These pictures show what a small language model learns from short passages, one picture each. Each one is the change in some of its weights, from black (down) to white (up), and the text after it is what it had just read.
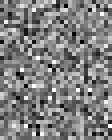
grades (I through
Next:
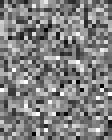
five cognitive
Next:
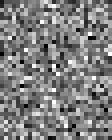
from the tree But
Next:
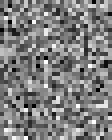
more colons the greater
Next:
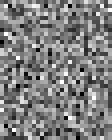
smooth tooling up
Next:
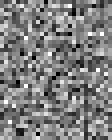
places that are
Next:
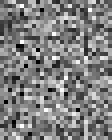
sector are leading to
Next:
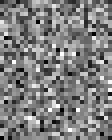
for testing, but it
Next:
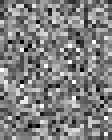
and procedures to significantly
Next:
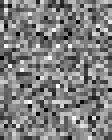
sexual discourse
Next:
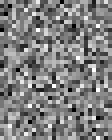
always been associated with
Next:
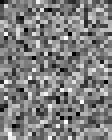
mode is lower than the
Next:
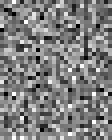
department of general
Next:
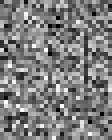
esp a text for
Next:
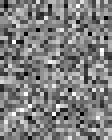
due to breed of
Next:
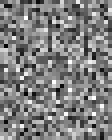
be done, due to
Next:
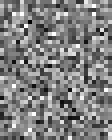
of parameters (support
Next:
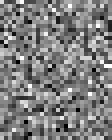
emphasize the
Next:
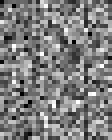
the matter from the
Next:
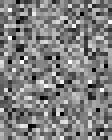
Participants were
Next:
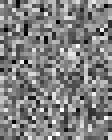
of modeling to understand and
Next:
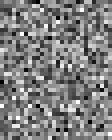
of curing time and
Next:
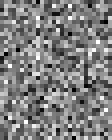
microbiota and
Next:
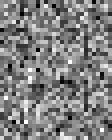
for a more accurate
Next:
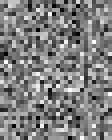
expressly consider the
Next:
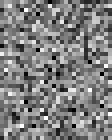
disorders.¹ It
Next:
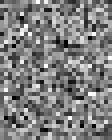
water. The concentration of
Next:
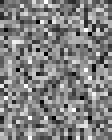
from urbanisation.
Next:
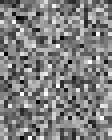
was to adapt a
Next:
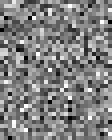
coefficient (or
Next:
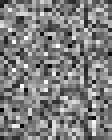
learning and Neural
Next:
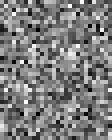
of multi-modal
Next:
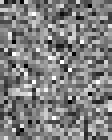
submachines receive
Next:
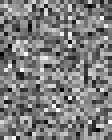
la Guia
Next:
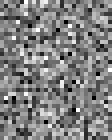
Qoqon University,
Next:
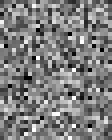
and data stewards as
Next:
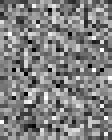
and at the same time have
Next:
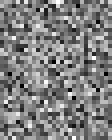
facilities generated considerable
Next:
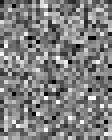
the drug content in
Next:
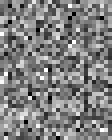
hrs. after
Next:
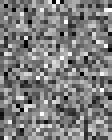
With tape
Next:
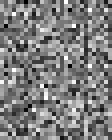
period, due to the
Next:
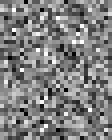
others are currently in
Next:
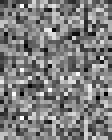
of pith due to
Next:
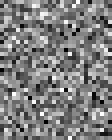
QoL across four
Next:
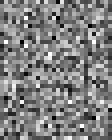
impeller, increases
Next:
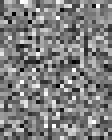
adaptation and the
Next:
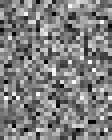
the symmetry,
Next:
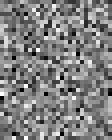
\Delta < 0
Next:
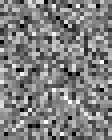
and how to collect them
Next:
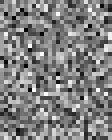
is liquefied or
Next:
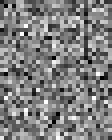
of a mixture
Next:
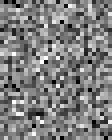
suffer from multiple
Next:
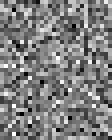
period was taken in
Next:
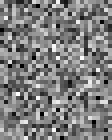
battle for more
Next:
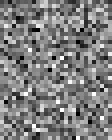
is present with every
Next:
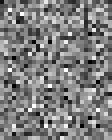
message to the
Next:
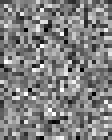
filtration efficiency and high
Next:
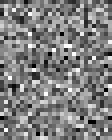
value [4]. The public
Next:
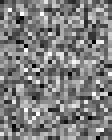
mesh of a
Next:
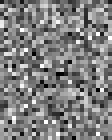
usually performed at the
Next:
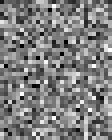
at the inflection point
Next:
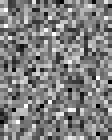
are managed locally
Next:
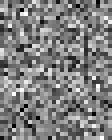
interactive level, one
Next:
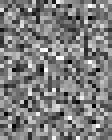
well as possible so that the
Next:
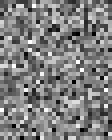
and parents in
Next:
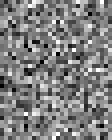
the Kantorovich
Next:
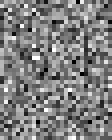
their findings. Educational
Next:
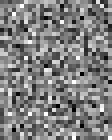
cancers, particularly
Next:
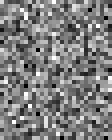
for the pre-peer
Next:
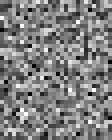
high taxonomic
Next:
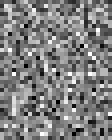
However, the interference from
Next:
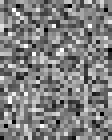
in Secondary
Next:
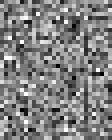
Knowledge graphs
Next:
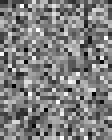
of M&A for its
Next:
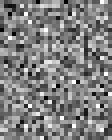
consist of resistance
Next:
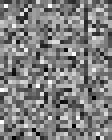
pattern also observed in studies of
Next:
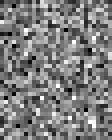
the global market has been
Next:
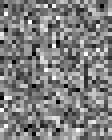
the most significant was a
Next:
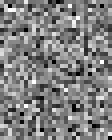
that students' practical
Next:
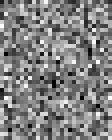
academic data.
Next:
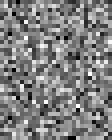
patients are in severe
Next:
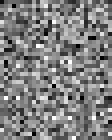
the consequence.
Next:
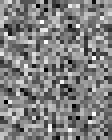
students at degree level
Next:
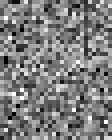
placed it in
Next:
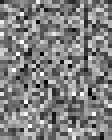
material processing, dynamics
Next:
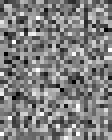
case of CPS,
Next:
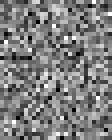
noted more for their
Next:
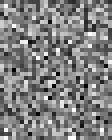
improve other methods. We also
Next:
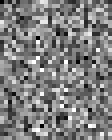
all dv_o
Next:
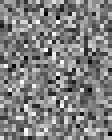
\sum_i C
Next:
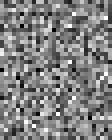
interest and study habits
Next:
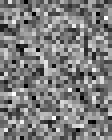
policy, the participants in
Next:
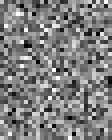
- [Pereira
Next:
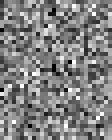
thus reusable across
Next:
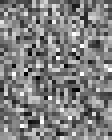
to reproductive health
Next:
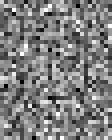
be supported than was possible
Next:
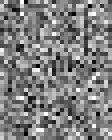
interval starting from
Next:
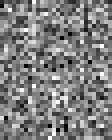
Engineering and
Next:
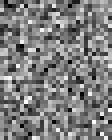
goal of the decision,
